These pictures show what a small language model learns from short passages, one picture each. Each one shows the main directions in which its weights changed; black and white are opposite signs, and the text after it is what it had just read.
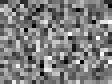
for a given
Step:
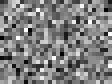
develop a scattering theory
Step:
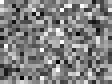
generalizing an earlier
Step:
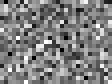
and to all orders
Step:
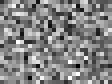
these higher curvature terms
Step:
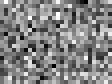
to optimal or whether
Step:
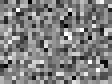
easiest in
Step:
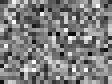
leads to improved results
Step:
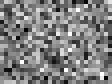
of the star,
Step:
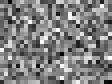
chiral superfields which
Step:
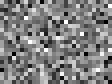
a linear interpolation
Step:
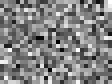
recently, national
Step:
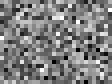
data, by allowing
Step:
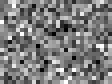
whole light pass,
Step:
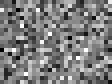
diagram. Again
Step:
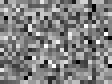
RF field near the
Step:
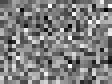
their helpful
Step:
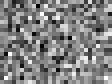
local exponential growth or
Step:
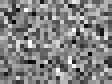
virtual production will follow
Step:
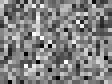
are trapped on
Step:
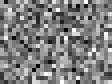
of Phase I
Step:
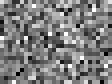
points in a discrete
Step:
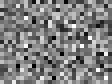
the total effective
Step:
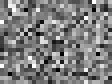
systems employ hybrid consistency
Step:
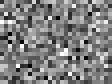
each $t$.
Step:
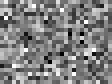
use can shape how
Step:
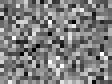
the quark trajectories on
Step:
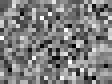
temperatures of all the
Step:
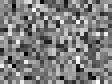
CT scans that
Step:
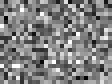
more systematic method can
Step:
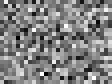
leading to rich
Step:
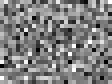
to the outer
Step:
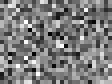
main effects and
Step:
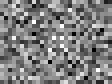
our architecture in Figure
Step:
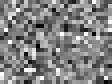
plasma and then from
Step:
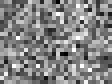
distributions from observations of
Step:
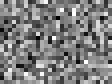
communication networks and beyond
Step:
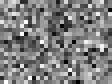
first, second,
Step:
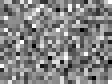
tower of
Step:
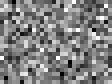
crystal endowed
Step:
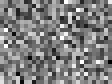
can excite waves
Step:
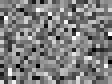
the region beyond the
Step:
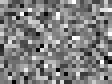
low-lying states
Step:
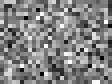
torques on the
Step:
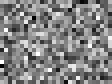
in the Z
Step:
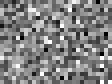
path to a derivation
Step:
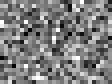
manifold crossings,
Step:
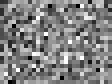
less accurate). In
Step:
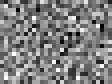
to $\beta =
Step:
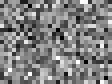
also profile along the
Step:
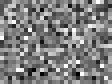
finite number of nodes
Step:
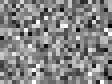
form for a large
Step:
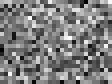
however, that for
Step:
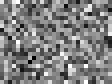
index behavior completely
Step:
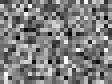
log data often require
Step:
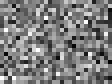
obtain its dimensionless
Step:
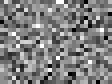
have to be
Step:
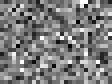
that in these
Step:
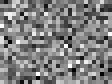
range decreases like
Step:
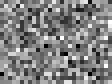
its form, of
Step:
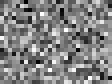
study, the
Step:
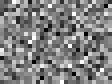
carrying these
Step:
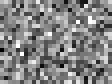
out that these requirements
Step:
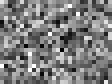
formulation. This point
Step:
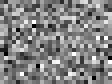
revolutionary in
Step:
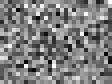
defined as the distance
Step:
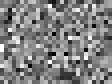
95% filling of
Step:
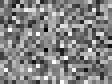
two theoretical approaches,
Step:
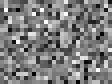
\cdot {\vec
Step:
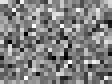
for sparse symmetric
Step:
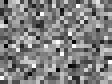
scheme can be made
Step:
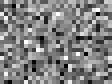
comparison because the results
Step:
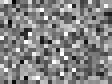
returns, thus
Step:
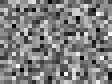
a definite conclusion
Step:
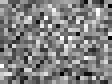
connected by lines).
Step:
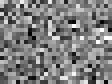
the completeness for
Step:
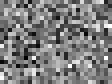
different particles and
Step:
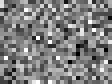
extracting the
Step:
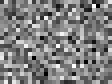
cosmic microwave
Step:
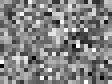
characteristics of the
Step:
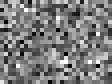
is practically constant
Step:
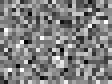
other symmetry groups of
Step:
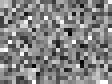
whether this is
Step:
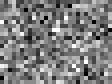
quantities as \be
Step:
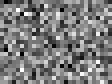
is also designed in
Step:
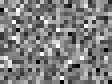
non-linear relationship
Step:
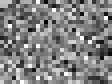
this paper. We
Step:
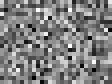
the CP-even
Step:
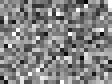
substantially larger.
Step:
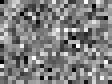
end of the
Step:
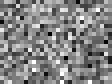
we show the results
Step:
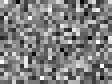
if the wound
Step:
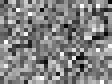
potentially quite useful.
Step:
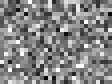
spectra from the first
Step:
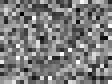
in which the
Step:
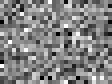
associated with the
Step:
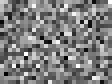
moments are reproduced
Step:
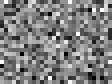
ability to vary the
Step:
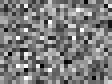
and the constant horizontal
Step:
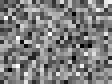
our case) raw
